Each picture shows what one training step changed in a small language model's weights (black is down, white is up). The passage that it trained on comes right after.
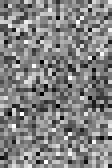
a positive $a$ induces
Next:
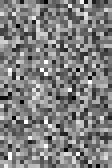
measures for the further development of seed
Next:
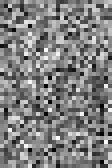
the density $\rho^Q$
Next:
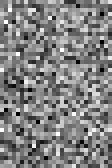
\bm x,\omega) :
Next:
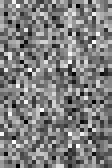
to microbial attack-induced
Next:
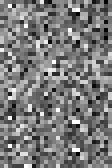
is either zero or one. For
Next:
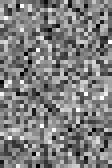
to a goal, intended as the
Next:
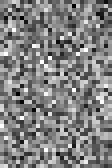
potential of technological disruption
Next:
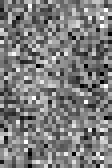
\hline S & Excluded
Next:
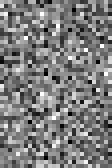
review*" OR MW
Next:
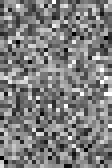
a profound transformation, transitioning
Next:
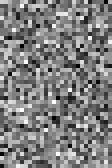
of the various countries or a commercial
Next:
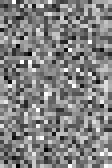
involved in biodiversity information in
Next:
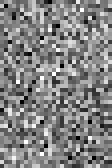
to an effective dS length scale
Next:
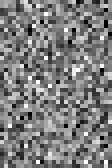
shaping (geometry,
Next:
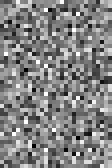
undesired affects. The novel
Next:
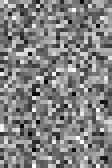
the interview The interview questions with individuals
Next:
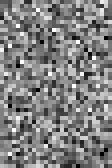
These results may indicate that as cells
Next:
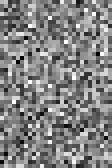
differential system permeability,
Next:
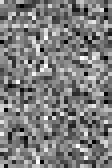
\end{equation} which can
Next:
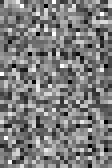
transfusion supported with chelation
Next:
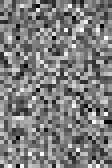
simultaneous efforts will lead to a
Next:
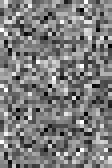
Comput.\ Phys.\ Commun.\
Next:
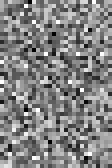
an indirect band gap of
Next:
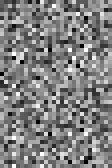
includes experimental and theoretical uncertainties.
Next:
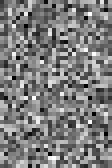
2022). This analysis aims to identify
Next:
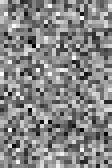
10 min and the dispersion was
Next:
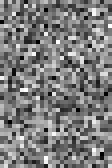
as markers [8,
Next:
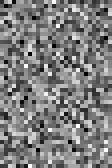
was previously described on isolates obtained
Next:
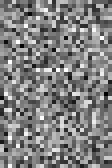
be utilised to power different
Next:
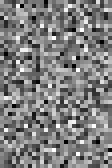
configurations. Most deep learning models are
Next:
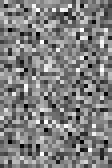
in diagnostic imaging departments
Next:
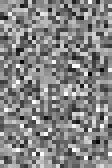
This is the first observation of such
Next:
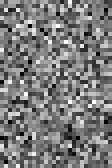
to ensure the subject performed the measurement
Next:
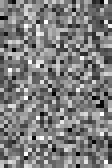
width $\Delta \tau$
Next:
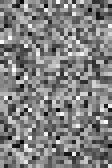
point defect located at position
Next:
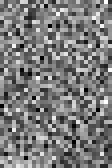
introduce a tool, named
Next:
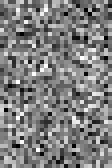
\end{equation} We use
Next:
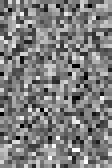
hand is difficult (or the power
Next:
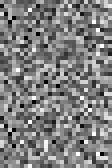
i.e., they were
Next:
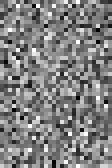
clinical parameters in combination therapy.
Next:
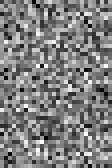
metrics such as low propagation loss,
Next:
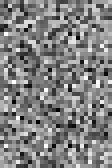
the network and allows for alternative
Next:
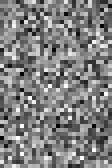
of the mean-reversion
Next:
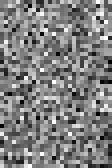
of ω Cen not
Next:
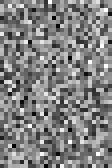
was reduced to a one-dimensional
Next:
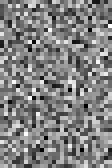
other ground-state sublevels
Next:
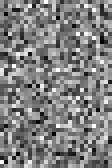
the fixed ground joints.
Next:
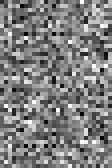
- \beta^n}{\alpha
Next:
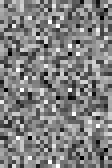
if the respondents have had any
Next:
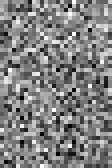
both from the spectroscopy of its
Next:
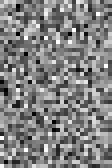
degree of mixture in the state created
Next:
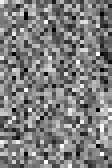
with silicon nuclei in
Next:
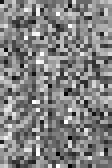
range of calculated properties of chemical
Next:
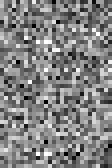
and anonymised video
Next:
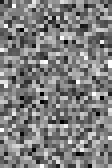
[9]. Research has shown promising
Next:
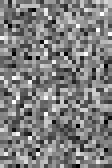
As reported in Sect.
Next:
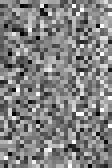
on avalanche statistics in
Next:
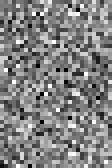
are equal and when the magnetic field
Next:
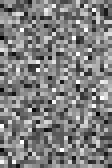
in Mindanao. This
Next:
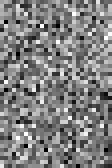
received funding from EPSRC
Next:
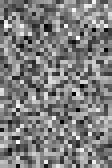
team, or students. In such
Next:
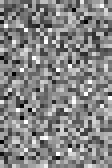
such scattering, the measured intensity
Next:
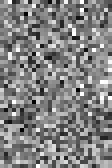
of significant intraocular or
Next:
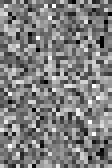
that is not compatible with
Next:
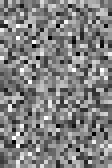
questions and tasks were the same for
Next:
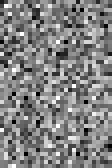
starting with dose 1 and
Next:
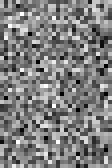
also have a significant financial cost to
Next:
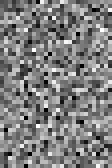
there. P8 continued
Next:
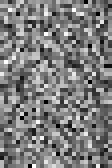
desire for deterministic models has
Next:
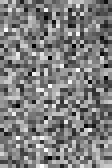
polarization curves of steel electrode
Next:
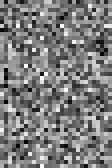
pos) m/z :
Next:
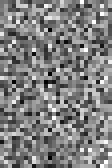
special concern for policy design.
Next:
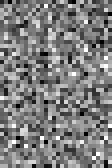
amount that's being charged by the
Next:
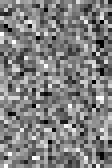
disentangle the key effects of
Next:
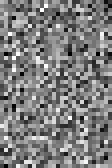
produced from testing the material using this
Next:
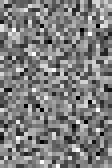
are reabsorbed, the
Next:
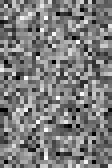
dimensionalize the final results.
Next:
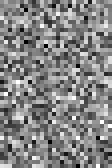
and the various kinds of
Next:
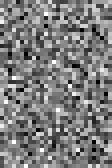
can be used in the situation.
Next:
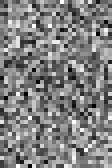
Above it, the
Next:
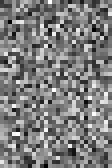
step. The approach was implemented in
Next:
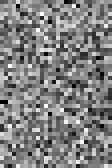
result of $\bar f_1
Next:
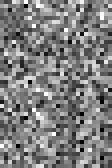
the chromophores, the
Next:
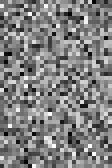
false-positive rates ranging from
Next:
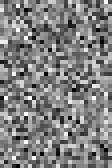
into long-term affective
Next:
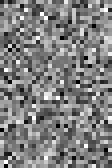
in 3D Cartesian
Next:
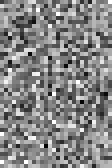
the average properties of a sample of
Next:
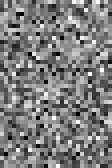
omitted it would have been
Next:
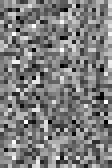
Active Pharmaceutical
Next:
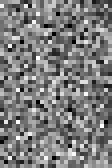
valid in predicting the value of
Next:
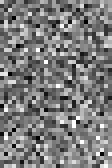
comprehension, engagement, and motivation
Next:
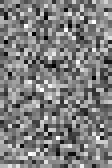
longer obeys the scaling relations
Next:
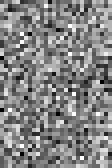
value of 1 to a bit of
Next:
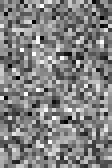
multiplicatively under dilation.
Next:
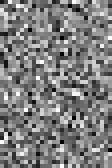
marketing, there are five factors
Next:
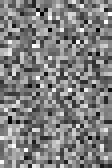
speakers of that language. The
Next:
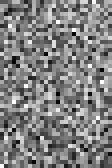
an ontology, which
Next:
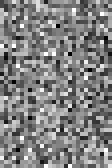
monitoring data. TABLE III
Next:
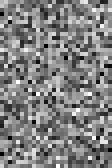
``{}from varying the metric dependence
